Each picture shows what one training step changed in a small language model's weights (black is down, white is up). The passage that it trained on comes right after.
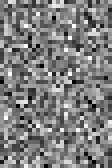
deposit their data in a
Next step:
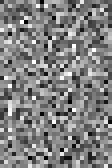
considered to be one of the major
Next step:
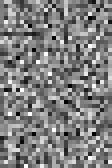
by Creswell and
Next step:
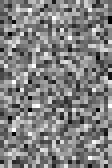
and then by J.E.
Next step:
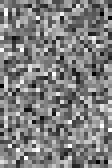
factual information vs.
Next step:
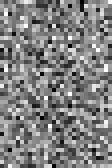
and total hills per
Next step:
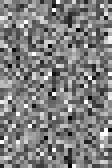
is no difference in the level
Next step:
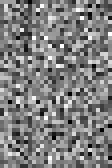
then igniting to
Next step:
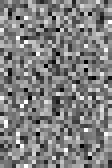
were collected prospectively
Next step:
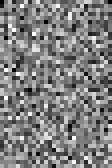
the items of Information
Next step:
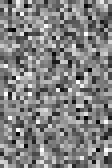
nurs*” OR
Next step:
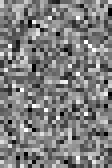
mean and standard deviation provided
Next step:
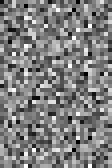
OF YOUNG
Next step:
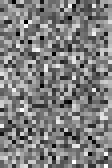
and may only be perceived
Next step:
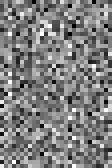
of the aqueous
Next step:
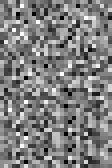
electron cyclotron
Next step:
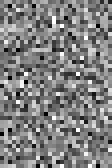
*et al.*, reported that
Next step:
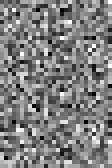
teacher performs these tasks
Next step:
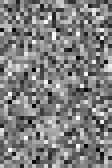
is called the limit
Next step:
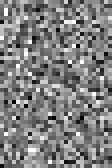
clouds, reduces
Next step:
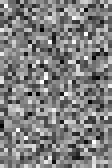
profitability is undermined
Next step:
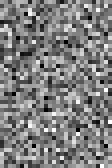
all cases. Larger
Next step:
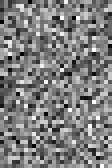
to be robust. A
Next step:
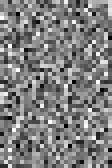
over 80% of cases by
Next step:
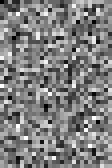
authors will provide all necessary
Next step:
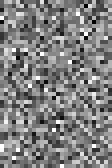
non-playful activities,
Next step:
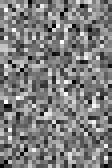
offering entry points
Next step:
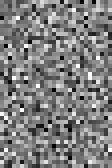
include one type of mobility
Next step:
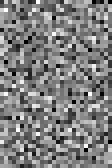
structural and methodological
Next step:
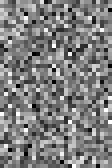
of 2002 groups three services from
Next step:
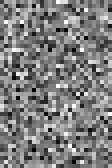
declare no conflict
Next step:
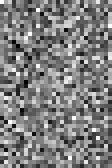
to the served users
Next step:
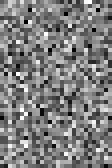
a result of leachate
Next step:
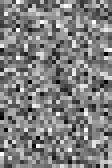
and immerse through the
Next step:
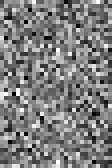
participate fully in areas such
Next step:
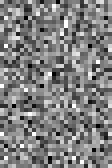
was not having sufficient
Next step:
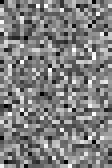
sharing of resources, all
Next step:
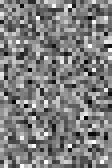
elements are obtained from the
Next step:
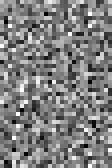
among women [1].
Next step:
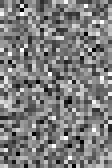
observed that with the addition of
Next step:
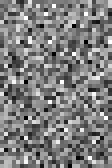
out quickly. I
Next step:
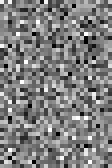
material passed through the
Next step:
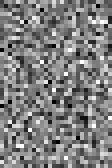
which do not always
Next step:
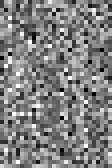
of natural ecosystems
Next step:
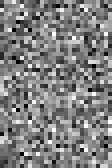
Falla, S.;
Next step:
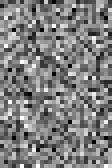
spectrophotometric method
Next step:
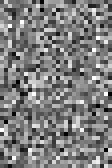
point-of- view of the
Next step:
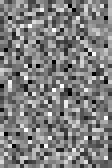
binary oppositions
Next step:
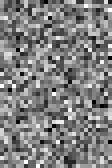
indicated no significant difference to
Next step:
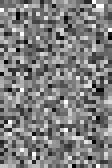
struggles and the influence
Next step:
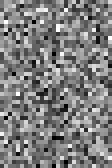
exposure, washer,
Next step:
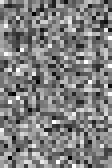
indicating the difference has
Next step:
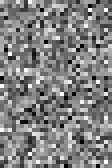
among college students in
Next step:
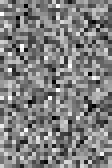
deviation were used to
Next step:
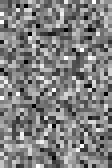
st-century education system
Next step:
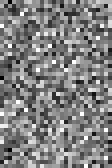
in order to create any
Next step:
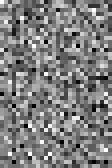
academic motivation.
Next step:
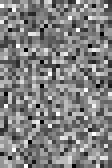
is observed are effective for the
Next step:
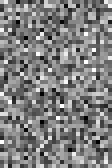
data, and commented on
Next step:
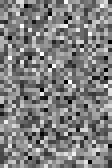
from an aggregate of
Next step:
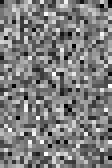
custom CNN,
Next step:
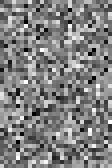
thinking is diffuse,
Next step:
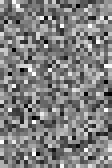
regions. Such generality
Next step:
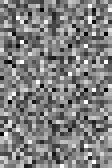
are determined by the frequency
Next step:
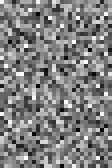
improving the precision of
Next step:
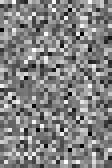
parallel to the development
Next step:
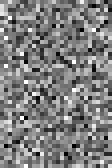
learning strategies that will help students
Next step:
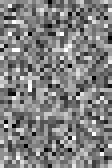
the enlarged part by
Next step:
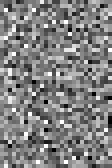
with post-COVID
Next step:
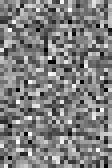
and emotions. New
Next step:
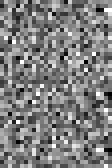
Several kinds of
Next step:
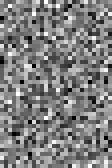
increased friction between material and
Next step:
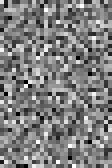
model of the blade is shown
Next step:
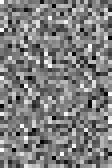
shade 75% followed
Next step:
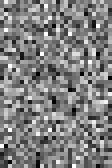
2) in the specific system
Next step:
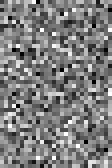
Education Group,
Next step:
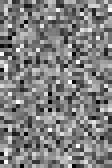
without the help of others?
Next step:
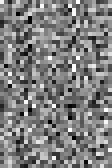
of the CABA
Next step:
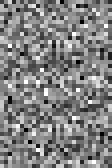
that is becoming more
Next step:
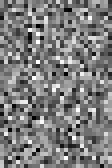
not their duty as
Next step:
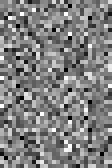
Gune Ayurved
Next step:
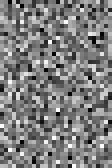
small share of the reducible
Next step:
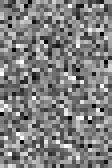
women. The study used
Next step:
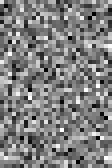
practice. London:
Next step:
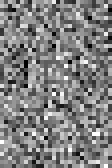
elementary- school to
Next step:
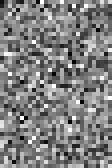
that no P_j such that
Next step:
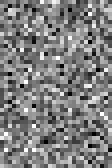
complete the task. The
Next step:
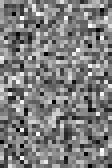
rise questions on what role
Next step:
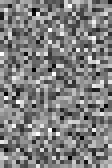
the seasons remained in
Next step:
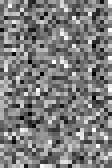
Islamic economic
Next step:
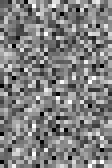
proposed, including the functionalization
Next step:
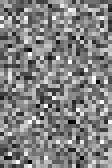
Definition 2 In a
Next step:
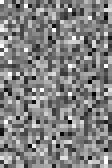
Fraction: In the group
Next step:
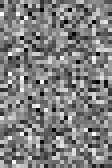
into focus and were considered important by
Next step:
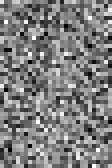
ethics documents:
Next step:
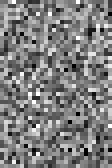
Baru, Pasir
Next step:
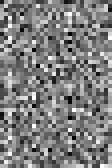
on the enhancement of
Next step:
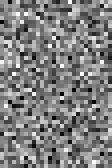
to be flexible,
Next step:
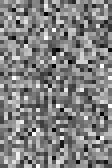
farms), as well as
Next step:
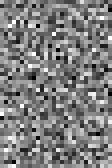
made this methodological decision because
